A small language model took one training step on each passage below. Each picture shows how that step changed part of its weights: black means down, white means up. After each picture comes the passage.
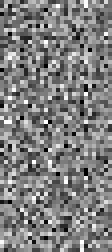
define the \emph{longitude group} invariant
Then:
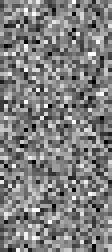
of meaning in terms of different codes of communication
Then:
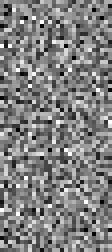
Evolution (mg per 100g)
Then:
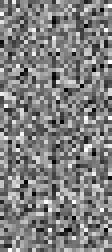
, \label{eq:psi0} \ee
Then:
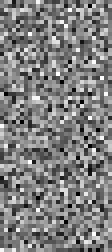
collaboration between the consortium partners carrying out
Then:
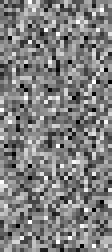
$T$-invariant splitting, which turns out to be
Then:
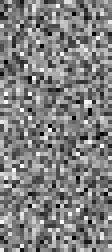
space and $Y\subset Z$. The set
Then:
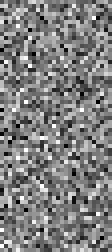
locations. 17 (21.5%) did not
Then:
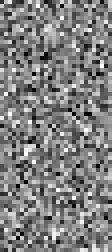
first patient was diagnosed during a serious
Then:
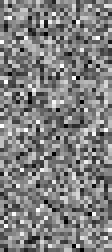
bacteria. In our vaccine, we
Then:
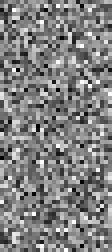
investigate targeted adverse events. Finally, a
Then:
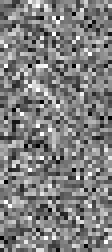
introduced in the intrinsic charm content method, and the
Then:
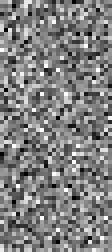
may write the RKHS inner product as
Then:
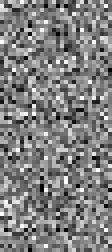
2149: Strong and Weak Interactions
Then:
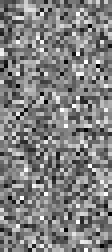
package; - *Reports*, where each
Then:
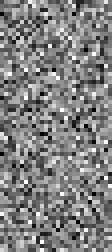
distributions: one in which each of the four groups is
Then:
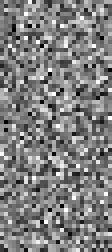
$u\in U[0]$. For generic
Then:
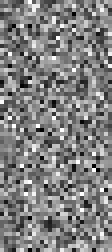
$n$ is even and \begin{itemize}
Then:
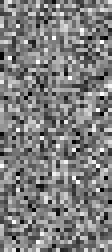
collection of various measurements. Traditional grids are designed
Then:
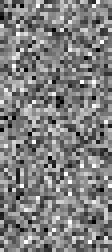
general and computational homogenisation in particular are in a
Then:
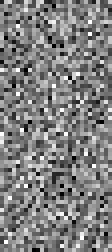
some chicken strains in Iraq has
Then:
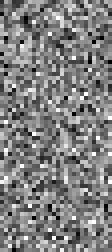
young stars and star-forming regions are confined in
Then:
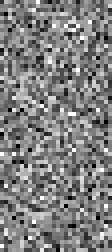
the assertion by Kowalski (2023),
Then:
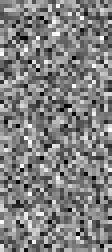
given a Riemannian metric $g$ of negative
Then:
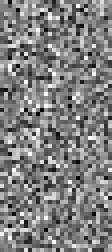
body in the country for regulating and ensuring environmental
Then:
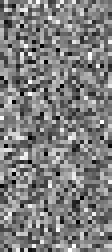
with better recommendation result in each step. The
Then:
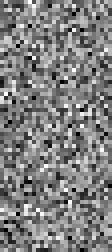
$Y$ is downstream and radial distance normalized
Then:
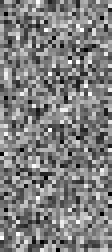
the fundamental objectives of organizations today. Each time
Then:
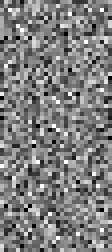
units of $10^{-7}$. The upper limits for
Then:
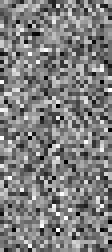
almost every points of $\cal C$. Now, we
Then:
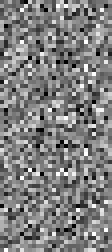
full text of the article will be reviewed. For
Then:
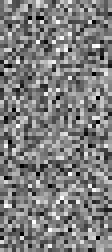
combined with titanium cable for Neer
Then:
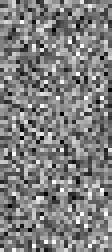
students; - f) the phenomenon of bullying in
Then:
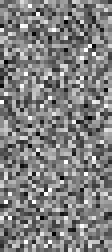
balance," American Journal of Physics vol.
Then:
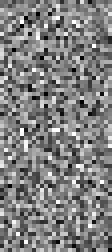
microspheres heap that is formed after making the
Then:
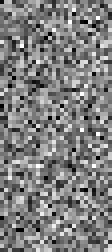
previous method of SFTA (segmentation based
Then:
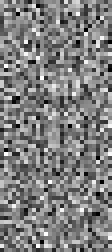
manage their daily routine in compare to
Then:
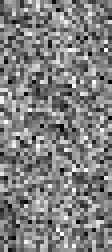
chiral molecules and chiral electromagnetic field, circular
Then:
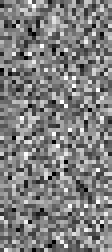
for all $m$, hence $f=0$
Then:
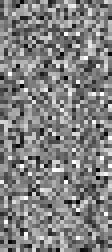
spectra of \txs\ (black) and
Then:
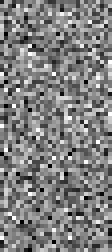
stop the process at the finite stopping time
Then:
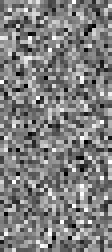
of non-infectious sequelae.
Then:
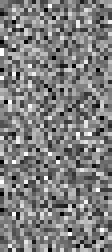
vision imaging has been widely concerned since its
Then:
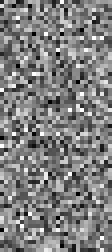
high signal to noise (SNR) ratio.
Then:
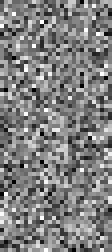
Canals of the Study Area 5. Conclusion
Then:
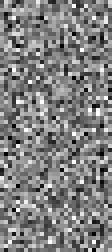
observation, the exposure was carried out according to a
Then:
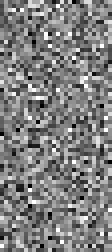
detailed description of the MIDIS survey, including observations
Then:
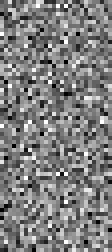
add two preservatives to the solutions: Citric
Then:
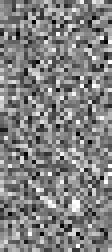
\end{thm} Jonsson noted that
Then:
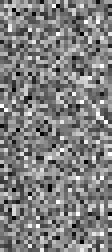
coupling unification to work, the gauge couplings should have
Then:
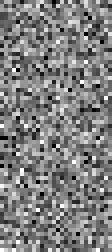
particular, a geometric approach to the study of quantum phase
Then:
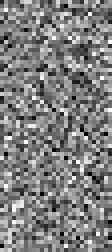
Discussed below is the method of implementation of
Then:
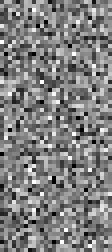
a function space then $\Hilbop$ maps
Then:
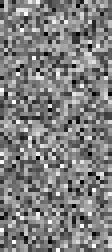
from 4 mJy to 2.0
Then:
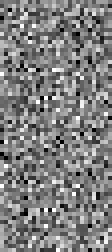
\cdot \Grad \vt }{\vt}
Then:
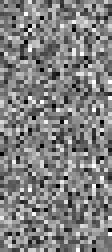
$B_n \rightarrow \alpha B \bullet
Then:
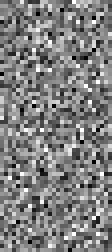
and comparisons. 3. Results Table 1 shows
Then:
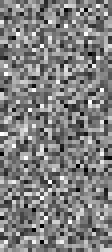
$$ We define it in the exact same way for
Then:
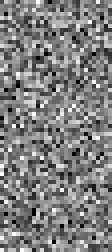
the RPA32 protein, which is a
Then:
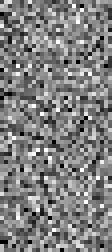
kernel mask and rotates it through all 8
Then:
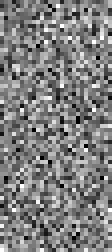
The advantage of wider fields is that they cover stars
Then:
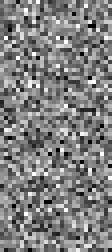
in the area of target detection and tracking. In
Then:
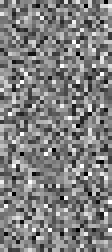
participants & EC: (Specify) -
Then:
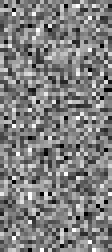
the plaster L: Low area M:
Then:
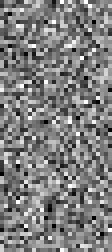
one or more key remark was elaborated.
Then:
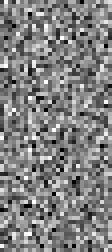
table (the fourth row is used only for the
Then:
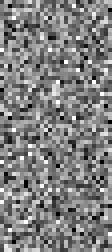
interest as they also usually admit exceptional
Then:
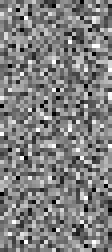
sixteen years, diabetic patients were
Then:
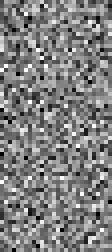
signal. \section{Fitting procedure for
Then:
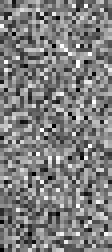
disease reversal (Aldophina *et
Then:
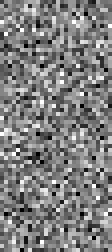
that. $JSS(c_\alpha,
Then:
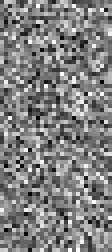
momentum conservation in the same direction. This may be written
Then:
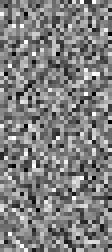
\noindent and \[ N_{\ell+1} =
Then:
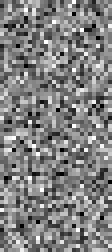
of our results is that existing powerful string rewriting
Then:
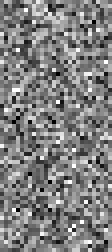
and a pressure of 0.1MPa. The
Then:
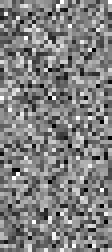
and waste, including mismanaged
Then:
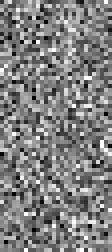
transition from nonempty to empty RPI sets.
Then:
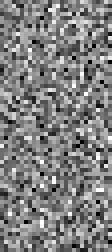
$\vac_n K \le K$
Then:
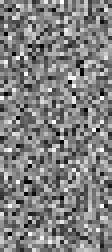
Exponents $d$ obtained from fitting are
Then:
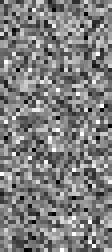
a real physical picture. The kinetics of filling
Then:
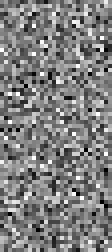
x$, we get $$((x^n \rightarrow
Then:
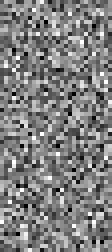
a pair of opposite (and hence orthogonal) edges parallel
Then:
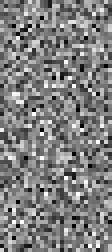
$ \gamma_2 $, over which the optimization is
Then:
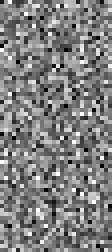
first row of \mathbf{C} holds the prime
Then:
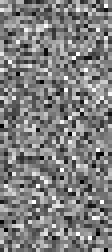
it deserves, has a potential not only for
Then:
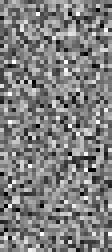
T$ individuals, the logistic model is given
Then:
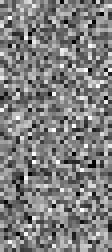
is tabulated in Table III and illustrated in
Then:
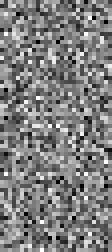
good example ((Ritzer, and
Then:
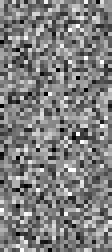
generated an intense debate. One of the
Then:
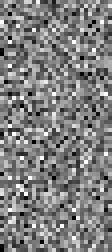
count is increased by 1, It is any
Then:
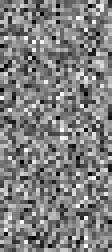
Arnoldi and Lanczos algorithms for
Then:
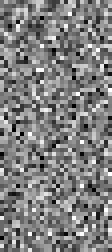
time, there still exist some issues concerning effective
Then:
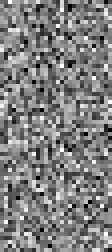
0x01 Stopped at station 0x02
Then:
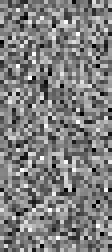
\ ,\ \frac{\lVert v \rVert
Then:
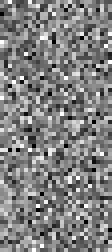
associated inverse operator \[ G_{\varepsilon} :=
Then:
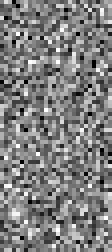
Note that it works even for the two-dimensional theory
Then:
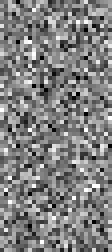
a local section $\ell$ of $L$ is
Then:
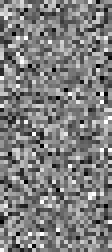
store data and provide visualization applications, in the
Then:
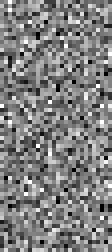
meromorphic connection on a rank $k$ trivial
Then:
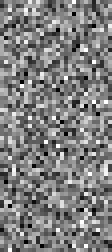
of an $A$-Frobenius algebra,
